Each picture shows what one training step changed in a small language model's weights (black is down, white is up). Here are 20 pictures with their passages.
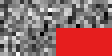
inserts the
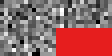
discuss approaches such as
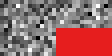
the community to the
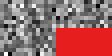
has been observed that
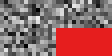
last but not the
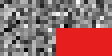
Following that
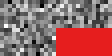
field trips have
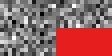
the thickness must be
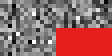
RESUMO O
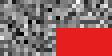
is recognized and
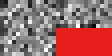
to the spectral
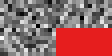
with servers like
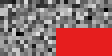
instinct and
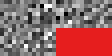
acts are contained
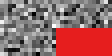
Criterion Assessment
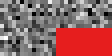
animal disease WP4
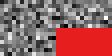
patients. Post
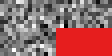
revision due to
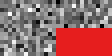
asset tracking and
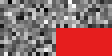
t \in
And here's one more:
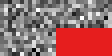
multiple regression analysis
